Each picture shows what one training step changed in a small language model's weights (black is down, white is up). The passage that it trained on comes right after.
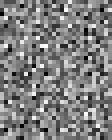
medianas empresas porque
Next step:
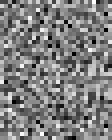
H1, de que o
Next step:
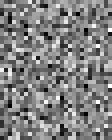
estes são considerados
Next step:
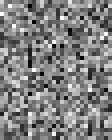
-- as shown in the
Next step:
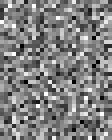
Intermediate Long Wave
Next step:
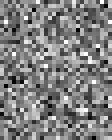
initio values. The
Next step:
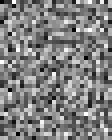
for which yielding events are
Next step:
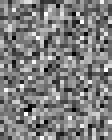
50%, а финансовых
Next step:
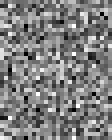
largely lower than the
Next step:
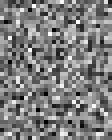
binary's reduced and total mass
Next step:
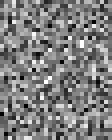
where to go'.
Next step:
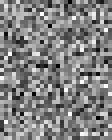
“B” harfini
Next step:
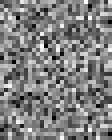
the guided modes in
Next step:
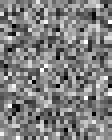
when $\Delta t$ is
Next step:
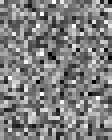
spatially coherent over the
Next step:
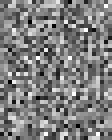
outer regions. Equation
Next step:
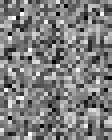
for particles with different momenta
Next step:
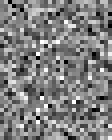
in order to satisfy the differential
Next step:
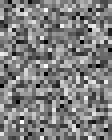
diffusion-reaction equations
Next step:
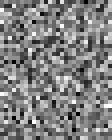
и перспектив их
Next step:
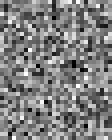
е имало изразено
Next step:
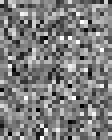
intrinsic variability
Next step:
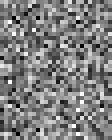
as the normalised cluster distribution
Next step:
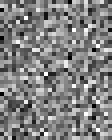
extensas regiões
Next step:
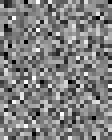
foram cuidadosamente
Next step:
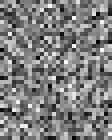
și economică
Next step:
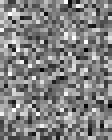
not able to capture the
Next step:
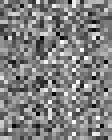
terutama bagi
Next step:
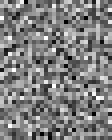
and $Q^{\prime
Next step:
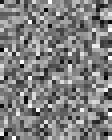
етапі; -
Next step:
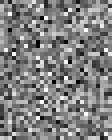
sorriso com
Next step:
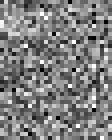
narx va sifat
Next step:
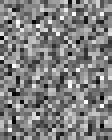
caption candidates and
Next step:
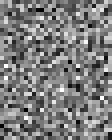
Вони дозволяють
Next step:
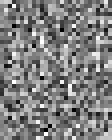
dynamic network topology is highly
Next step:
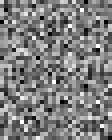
comes from the broad region
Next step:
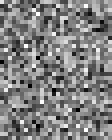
científico y/o
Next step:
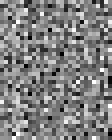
not implemented in {\tt
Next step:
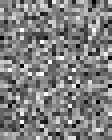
restricted Weyl invariant action
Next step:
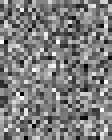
campo, não assumindo
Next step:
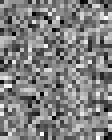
the measured PD averaged
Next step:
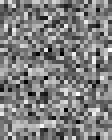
only the geometric data.
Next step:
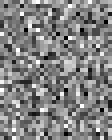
universo e del
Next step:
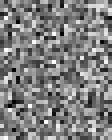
Yuan and Shin,
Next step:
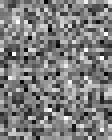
Spot Prices for
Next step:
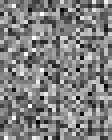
omics types in the study
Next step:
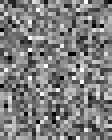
el proceso penal de
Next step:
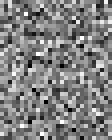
mavjud to'siqlarni
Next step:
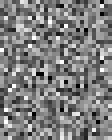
estudos abordam o
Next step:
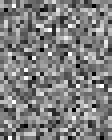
on the isospin
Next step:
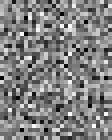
qo'llash samarali
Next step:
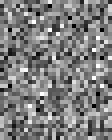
theoretical methods which rely on
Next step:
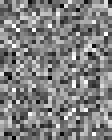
grain size distribution,
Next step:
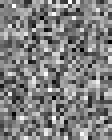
supercritical elementary
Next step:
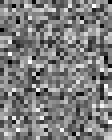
so the choice of the
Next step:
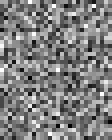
of objects, it must be
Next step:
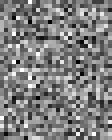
Note that the same equation would
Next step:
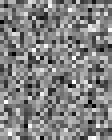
transport variantlarini,
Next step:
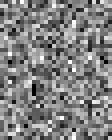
alohida asarlari
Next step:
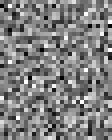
a NS merger after
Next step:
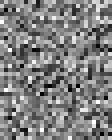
и береговой
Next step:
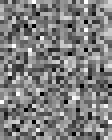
sequence of speaker
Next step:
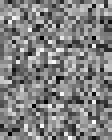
optical to trim would
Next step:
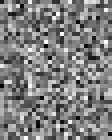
thus identify this phase as the
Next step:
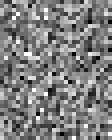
major axis diameter corresponding
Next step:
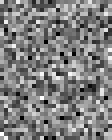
таким образом она
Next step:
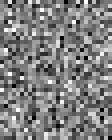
e às demandas e
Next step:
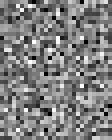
dalam pappaseng
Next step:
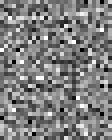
introns, mutually
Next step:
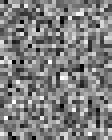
tip cannot be explained with
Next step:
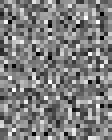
fluctuations; the second to a
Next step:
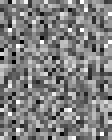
the Newtonian approximation
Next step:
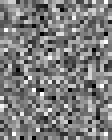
xotirada tez
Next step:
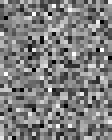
averaging, should be
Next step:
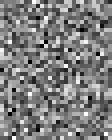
do sorriso
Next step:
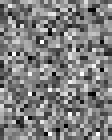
most striking features of
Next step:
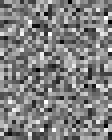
в 2 рази та в
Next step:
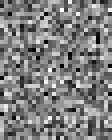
which this sudden expansion
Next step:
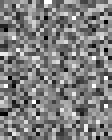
connexionniste de
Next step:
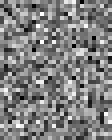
from one form to the other
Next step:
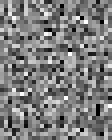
expectations of desired states
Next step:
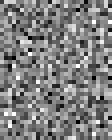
o modalitate
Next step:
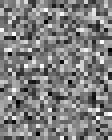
where a flying AU
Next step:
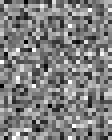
los hechos que
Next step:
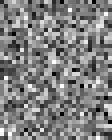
the associated branch cut
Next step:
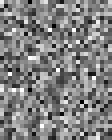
true attacks as much
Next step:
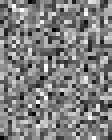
same limit in both time
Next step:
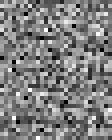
an important part of the program
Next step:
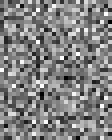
y, actualmente, forma
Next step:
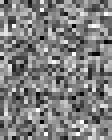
relative efficiency of the test based
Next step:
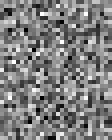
to describe these data when both
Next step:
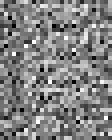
en cualquier momento,
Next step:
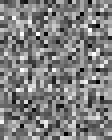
constraint by thresholding the current
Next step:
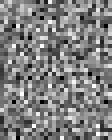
neutrino working group,
